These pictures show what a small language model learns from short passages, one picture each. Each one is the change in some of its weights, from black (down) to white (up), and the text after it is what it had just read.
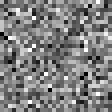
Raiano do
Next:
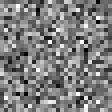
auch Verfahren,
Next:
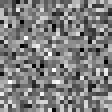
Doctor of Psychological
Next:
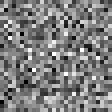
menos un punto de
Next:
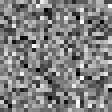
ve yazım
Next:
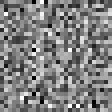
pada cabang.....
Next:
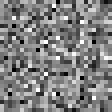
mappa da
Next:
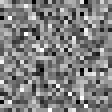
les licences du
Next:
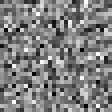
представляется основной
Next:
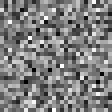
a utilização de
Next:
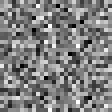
ele alınmaktadır.
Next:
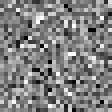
de livros como o
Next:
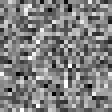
начислении и
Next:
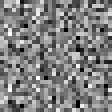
iboratdir. –
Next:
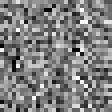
Orta Asya Türk
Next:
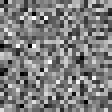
o'ziga xos
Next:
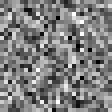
кукуруза и
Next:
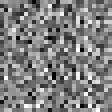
la deuxième place
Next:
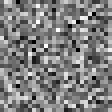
e sintomas entre
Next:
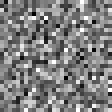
o principal meio de
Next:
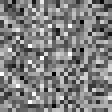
ASPECTS OF
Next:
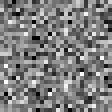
em uma reflexão
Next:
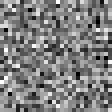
shundan iboratki,
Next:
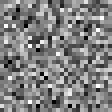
nova ordem
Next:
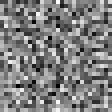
improve the quality of
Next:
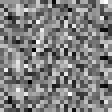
podem melhorar as
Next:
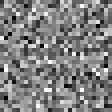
inglés. Para
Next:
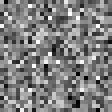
основні етапи
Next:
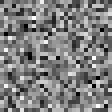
erishilgan darajasi
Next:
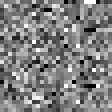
1 кондитер,
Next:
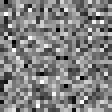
A. va boshq.
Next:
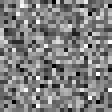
Andijon –
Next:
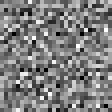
методик, які
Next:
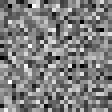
of customs
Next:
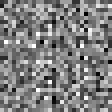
adabiyoti. Toshkent:
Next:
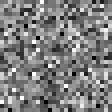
ajratib olish texnologiyalarini
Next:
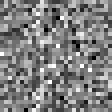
литературы на
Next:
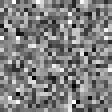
kapitalimiz hisobiga
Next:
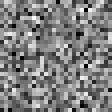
casilla de
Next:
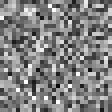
les modèles de
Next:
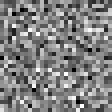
ve örgüt
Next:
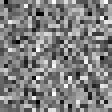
entre os usuários
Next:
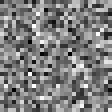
Кроме того,
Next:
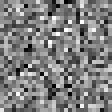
de liderança
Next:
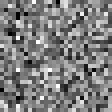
Schnee und
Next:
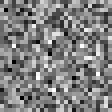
económico, a
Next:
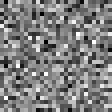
sir yo'l
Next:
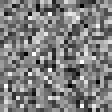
о политическом
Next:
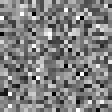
socioambientais e
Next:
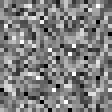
Estado de São Paulo,
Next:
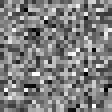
y la información que se
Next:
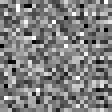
2. gradul
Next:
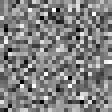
motor. A
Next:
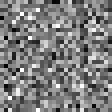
e Tecnologia
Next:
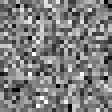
Це робить
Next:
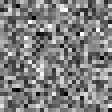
penyedia jasa
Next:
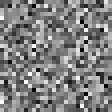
financiamento das universidades
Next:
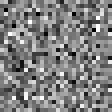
ana controller
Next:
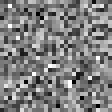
tadqiqotchi, fizik
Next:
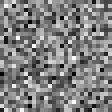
xalqimiz yaratgan boy
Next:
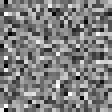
3. pada saat
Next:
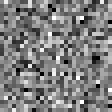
la figura de la
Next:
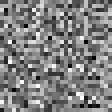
забезпечення ефективного
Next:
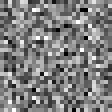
caso oferece um
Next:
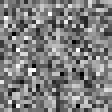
ҳамда спорт
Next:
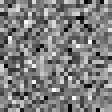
lebih rinci,
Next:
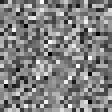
oshiriladi. Agar
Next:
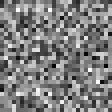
Respublikasi Prezidentining
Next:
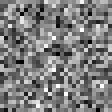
personal, lo que permite
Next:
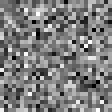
study utilized a
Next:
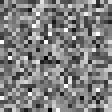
находится он в
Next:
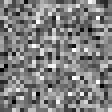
sino que permite el desarrollo
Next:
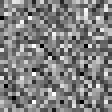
Yayael, que
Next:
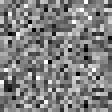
Duro seria se
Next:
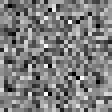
X BASES
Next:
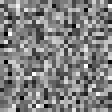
– aaral sa
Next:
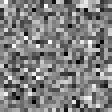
base antártica
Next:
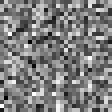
технологій та
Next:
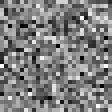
qarorlarni izlash va
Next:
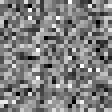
(БРА) на
